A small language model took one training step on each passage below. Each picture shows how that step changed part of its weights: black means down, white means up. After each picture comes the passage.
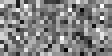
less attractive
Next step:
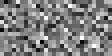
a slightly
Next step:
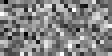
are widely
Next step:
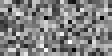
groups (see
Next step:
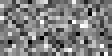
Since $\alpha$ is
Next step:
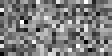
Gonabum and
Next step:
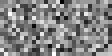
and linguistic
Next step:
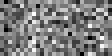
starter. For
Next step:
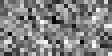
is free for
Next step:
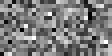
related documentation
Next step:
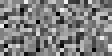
enters the market
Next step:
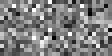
in the stator
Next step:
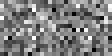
of the KOH
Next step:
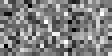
over the disk
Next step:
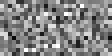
example of it. It
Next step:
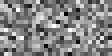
are processed in
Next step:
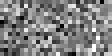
platform is
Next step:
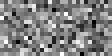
of the coordinate
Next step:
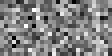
implications for
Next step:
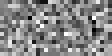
if $v \in
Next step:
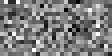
BMC generates
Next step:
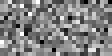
these components are both
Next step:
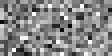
right sided operator
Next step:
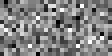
placed in
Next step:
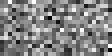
term investment
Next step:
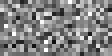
sequence defined in the
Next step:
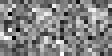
updated to
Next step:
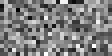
Text format
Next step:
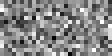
importance of other
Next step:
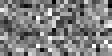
and services will have
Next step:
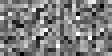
Conclusion The study of
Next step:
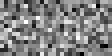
certain rational
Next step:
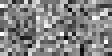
then firstly we have
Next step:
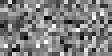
practices along with
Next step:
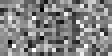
region $k$
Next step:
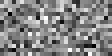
literature that
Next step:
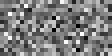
R. et al.
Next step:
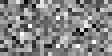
nonzero $b
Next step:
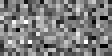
finite rational functions.
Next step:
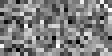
Journal of
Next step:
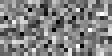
modeling the way;
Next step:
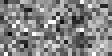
also presented. In
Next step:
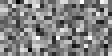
possible to transform
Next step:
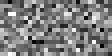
are constants.\item
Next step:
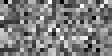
and digital
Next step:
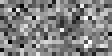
than reported,
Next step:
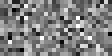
Number 1,
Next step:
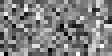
All samples were
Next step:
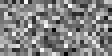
a strictly
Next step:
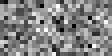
such as false
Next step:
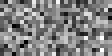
side effects while
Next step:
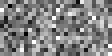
creating good and
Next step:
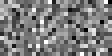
complex and requires
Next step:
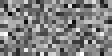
iteration involves
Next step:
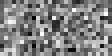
decreases with the
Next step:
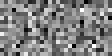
$i$, which is
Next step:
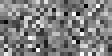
scientific research
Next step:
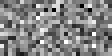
We utilised
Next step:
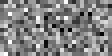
r either by
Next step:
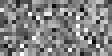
map, then the
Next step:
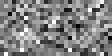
The significant role of
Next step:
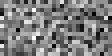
AS AN
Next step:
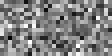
the second case,
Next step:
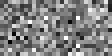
and inputs,
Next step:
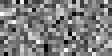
the compounds
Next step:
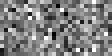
in speed and
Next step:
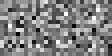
It is predicted
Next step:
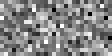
of convergence of
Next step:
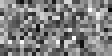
in estimating how
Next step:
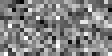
of the ways of
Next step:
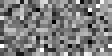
Composite Structure
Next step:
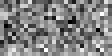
with the international
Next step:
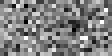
taking food or
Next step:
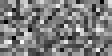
nonlinear partial
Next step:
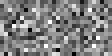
all, it is
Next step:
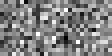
empty. It
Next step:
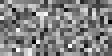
for $\omega$ by
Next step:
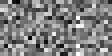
property, the
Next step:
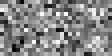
can be overcome
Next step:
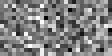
Prentice and
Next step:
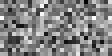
The notion of the
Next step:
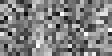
proposition shows that the
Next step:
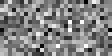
having multiple
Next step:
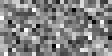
of Club of
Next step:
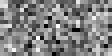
corrected proof
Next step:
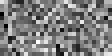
a structure theorem?
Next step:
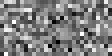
the extraction of
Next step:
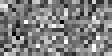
it is consistent
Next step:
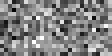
because they are an
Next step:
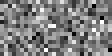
is a dense group
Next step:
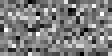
1$. The fact that
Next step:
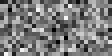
states determines
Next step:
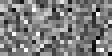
to a remark
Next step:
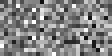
ends of the
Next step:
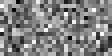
we recommend
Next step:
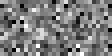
you, explain
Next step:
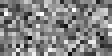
are female.
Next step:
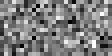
with fundamental
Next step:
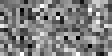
Experiments were
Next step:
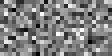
a super solution exist
